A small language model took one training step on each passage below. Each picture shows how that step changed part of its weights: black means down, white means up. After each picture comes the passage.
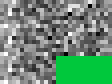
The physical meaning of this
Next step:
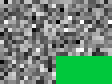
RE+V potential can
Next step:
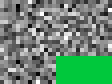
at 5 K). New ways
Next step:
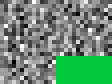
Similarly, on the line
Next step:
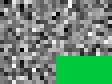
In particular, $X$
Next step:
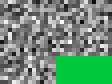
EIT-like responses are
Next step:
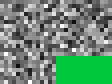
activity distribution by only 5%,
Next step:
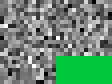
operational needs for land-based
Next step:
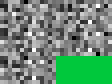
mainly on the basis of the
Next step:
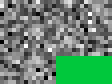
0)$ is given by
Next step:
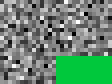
intended to capture a
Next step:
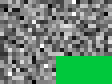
given by the app on how
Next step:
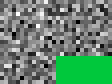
and JZO Banja
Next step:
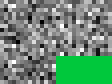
very small error could be used
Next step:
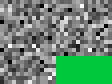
Germany\\ Joint
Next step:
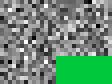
sum of explicitly integrable
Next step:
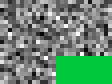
M\su N$ of
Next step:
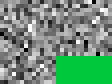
associated with distinct devices. The
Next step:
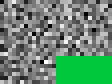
star network was trained on
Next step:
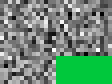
Summarization at the
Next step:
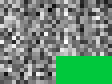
The consumers' demands
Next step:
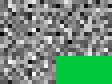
direct calculation, respectively.
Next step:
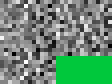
placed in the Local
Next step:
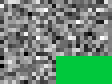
change is brought about
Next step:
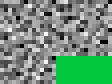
for the information technology of the
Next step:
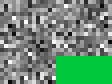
obtaining the true BEC
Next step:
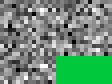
samples were used and a reduction
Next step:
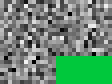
way in order to solve
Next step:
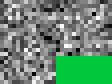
{Keen}, \citenamefont
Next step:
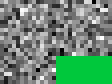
helpful. It would be
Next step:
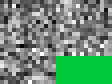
instituted the priorities
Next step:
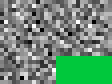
operand $X$,
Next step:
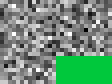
be rather large giving the possibility
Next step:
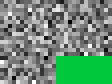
diffraction technique and optical
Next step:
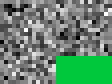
width $\ve$; \item
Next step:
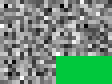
the time domain Ward
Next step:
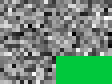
for 1st void of
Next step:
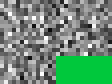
Comics festival
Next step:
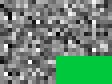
hysteresis class})
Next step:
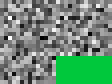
a clear anti-crossing
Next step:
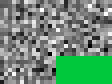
are $7$ parameters:
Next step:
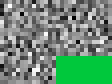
important problem of halo
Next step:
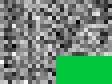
Lastly, as a
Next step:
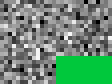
very sensitively depend on the
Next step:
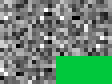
of alcohol??
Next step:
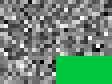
magnon in dashed dark blue
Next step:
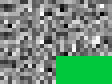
and learning the inclusion and
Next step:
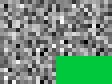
the presence of matter and
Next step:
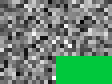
has to be done for all
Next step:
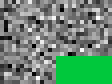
its potential to produce content that
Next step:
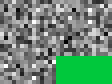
result has implicitly contained in
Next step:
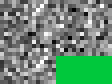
matrix which is sensitive to the
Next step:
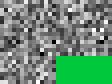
quantum emitter efficiently
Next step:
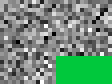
below the ionization threshold at
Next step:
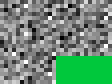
in mind, the
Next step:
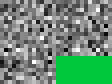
the same as those where obtained
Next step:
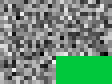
body during the period of
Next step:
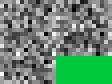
the square root of the average
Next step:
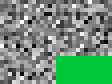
in each of the examples;
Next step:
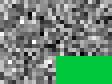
fixed point is attractive along
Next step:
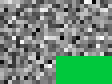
understand better. These strategies mixed
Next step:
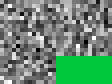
instanton configuration in
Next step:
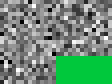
be noticed.
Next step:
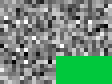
independent of the choices made in
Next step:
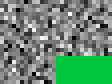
consisting of the letters
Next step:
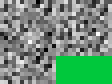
the fundamental tensor by the
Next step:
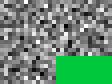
presence of multiple Zeeman
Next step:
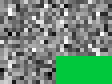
- Community groups Related
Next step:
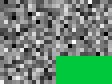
binary matroid with a
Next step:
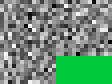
variation was higher. At the
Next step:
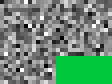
be bright around giant molecular
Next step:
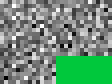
iterations using a cutting
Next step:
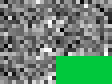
\right) \left(
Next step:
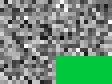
View of the
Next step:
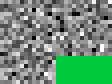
and it determines the initial
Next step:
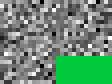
hands up against gravity |
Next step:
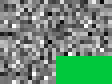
and schedule targeted
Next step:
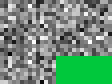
overcome resorting the
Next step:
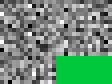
(surface tension,
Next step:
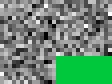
computation power of the MEC
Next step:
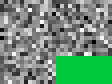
and thermal inertia than bare
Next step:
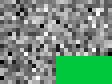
gases such as natural
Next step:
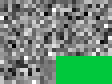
as a parallel combination of two
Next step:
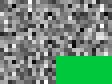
beliefs, and medication
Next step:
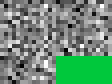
the American Institute of Physics
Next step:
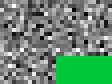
category of operads in
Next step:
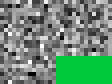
serve to defend the
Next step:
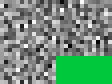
the definition of $A$
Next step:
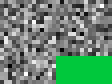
$\Ga_k$ satisfying
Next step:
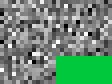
\and Thomas
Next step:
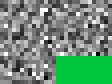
of all chemical species. In
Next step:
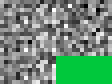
data it can be seen that
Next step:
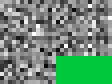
noisy case where the
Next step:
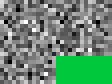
similar arguments above from the fact
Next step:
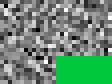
process $\gamma N \to
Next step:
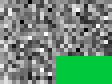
Commodity Trade Data
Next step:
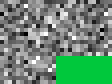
$\lambda_2$ is
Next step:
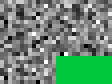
be easily checked to be
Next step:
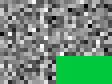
datasets. However, none
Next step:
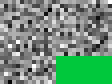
the coordinate projections
